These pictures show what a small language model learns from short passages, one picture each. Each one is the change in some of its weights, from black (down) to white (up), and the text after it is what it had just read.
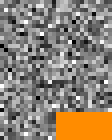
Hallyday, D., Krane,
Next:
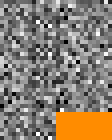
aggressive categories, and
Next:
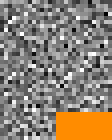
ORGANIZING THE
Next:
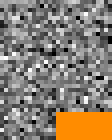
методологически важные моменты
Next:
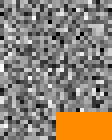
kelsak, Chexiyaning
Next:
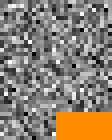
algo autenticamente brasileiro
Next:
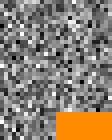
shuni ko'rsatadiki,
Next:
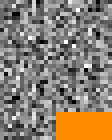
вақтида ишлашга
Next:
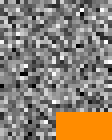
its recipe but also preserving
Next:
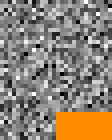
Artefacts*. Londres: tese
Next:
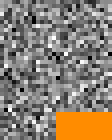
nations. While these capital
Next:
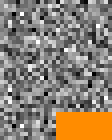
com a borda anterior do ramo
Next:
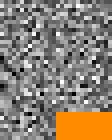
hacia los NNA sean los
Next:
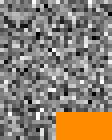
resistance and plyometric training
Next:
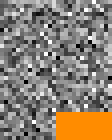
non per erudita cronaca, ma
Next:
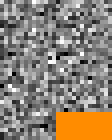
continuó presentándose como el
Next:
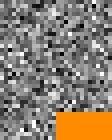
муассасалари, мактаб
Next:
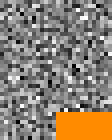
Jahon tajribasini o'rganish
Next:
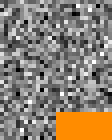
konsepsiyalar Uliqova
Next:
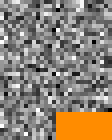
с приводом, полый вал
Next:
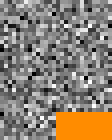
re-emerged after 1991 with the
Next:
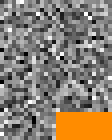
a produção de narrativas
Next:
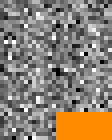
драматург коллекцией
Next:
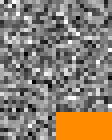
Producto Farmacéutico
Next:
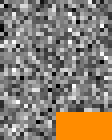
Фуко подчеркивал,
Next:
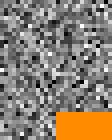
bias on stock investment
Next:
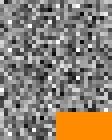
no se deduce directamente de la
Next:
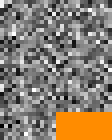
LOCALES DE OVEJAS Y
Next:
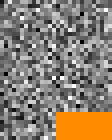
each step. The main problems
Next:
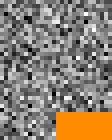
Studi Manajemen, Fakultas
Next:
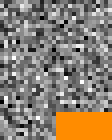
шундай нарсалар
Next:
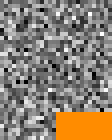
ko’rmay qolganida unga
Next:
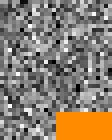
жараёнга педагогик
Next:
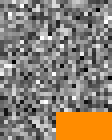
2023, é necessário buscar
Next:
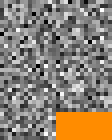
rellenos sanitarios.
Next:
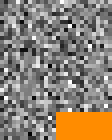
siyosatining ustuvor
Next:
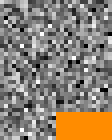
Dab хромаген.
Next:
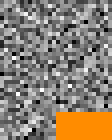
iqtisodiyotning turli soha vakillari
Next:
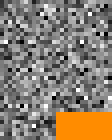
var olan söylemlerin
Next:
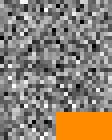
va shu bilan birga inson qalbida
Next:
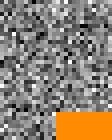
R., Sadullaev Sh.,
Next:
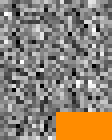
yo'lidagi birinchi qadam
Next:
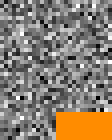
de evidncia 2A) e 7
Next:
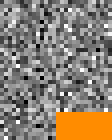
8. Ishmo‘minov, B.
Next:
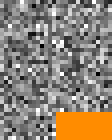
не измерим. Условием
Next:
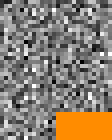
yang melimpah dan jumlah
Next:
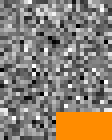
J: 2 ta yashikda 18 kg
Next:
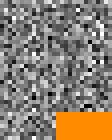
fasilitas yang memadai.
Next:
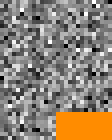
способна приобретать
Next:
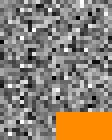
quando aparecem os problemas, o
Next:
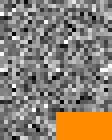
ville (capital social), la
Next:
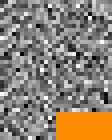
de şehrin içine dalan
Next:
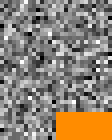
Чалова; отв. ред.
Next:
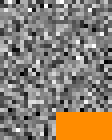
pessoas você se sente
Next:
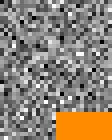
foundations, methods and
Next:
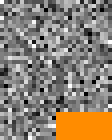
o poço, simples postes de
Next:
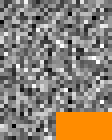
ζωής και
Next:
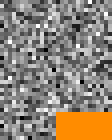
У таких пациентов
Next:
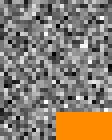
muvozanatda bo'lishini
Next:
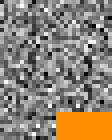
ter efeito sobre o teor de
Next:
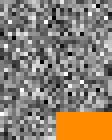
ilmiy xodimlari, biznes
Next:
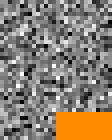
comunicar la identidad de un
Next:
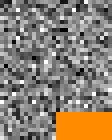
of Liquid Nitrogen
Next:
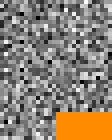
інформацію. Це
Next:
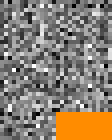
Lernertexte nie einen echten
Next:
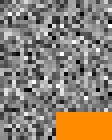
- обучаемость; -
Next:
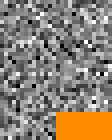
a strategy to promote child
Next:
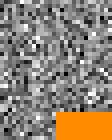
A1: São pobres!
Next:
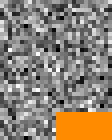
alrededores de Baeza los
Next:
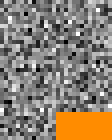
inklyuziv va samarali qiladi.
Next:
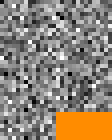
na responsabilidade de as informações
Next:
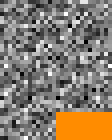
năng thích ứng
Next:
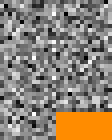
Нет. Жалобы Пресс
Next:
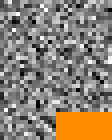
baru maupun mengganti
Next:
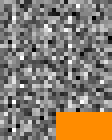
qayta ko'rib chiqishlari
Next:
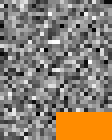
культуры и спорта
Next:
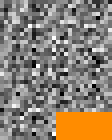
г/м ² час По
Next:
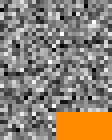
деятельности, вошли в
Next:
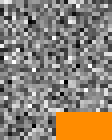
qilishi bilan bog'liq Guruh
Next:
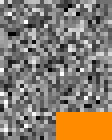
bilan shug'ullanasizmi?
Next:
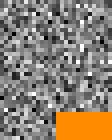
Mahmut 97 yaşına
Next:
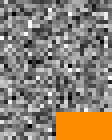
presque absent. Les attributions du
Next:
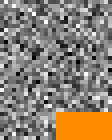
kirib borishi axborotni
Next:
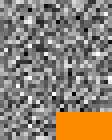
com 354 casos notificados, o
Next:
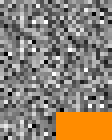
özetlenmektedir: 1.
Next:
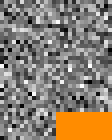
pottery of Nishapur and
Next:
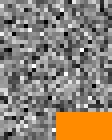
absorción es escasa, siendo su
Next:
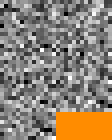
Режим доступа:
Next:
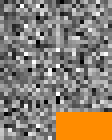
kabi salbiy illatlarda
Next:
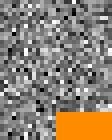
Müsavat partisinin
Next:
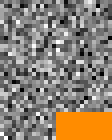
aksariyati devonlardan
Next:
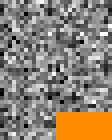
als zij de aanvankelijk
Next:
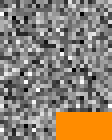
And Its Use In Arabic
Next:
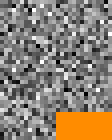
Collinearity Statistics B
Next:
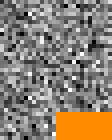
aware of pedagogical and
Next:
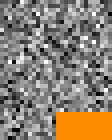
caboclo como o diabo.
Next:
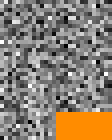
fanlari bo'yicha falsafa
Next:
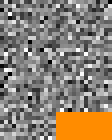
ҳаммага яхши маълум
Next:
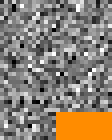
замонавий конструкциялари
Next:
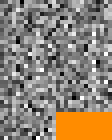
нещодавно. Крім
